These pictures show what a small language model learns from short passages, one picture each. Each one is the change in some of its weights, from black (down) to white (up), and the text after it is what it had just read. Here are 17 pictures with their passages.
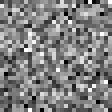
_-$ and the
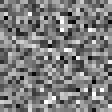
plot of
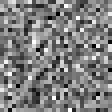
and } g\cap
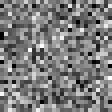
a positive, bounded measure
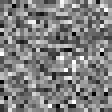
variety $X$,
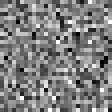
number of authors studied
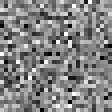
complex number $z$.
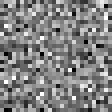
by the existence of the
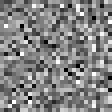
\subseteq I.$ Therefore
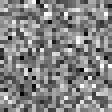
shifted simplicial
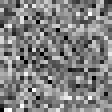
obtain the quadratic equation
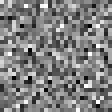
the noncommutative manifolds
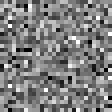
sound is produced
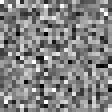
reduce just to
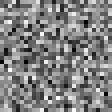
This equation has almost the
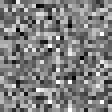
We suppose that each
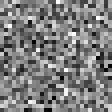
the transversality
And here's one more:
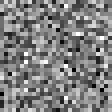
and $\left(
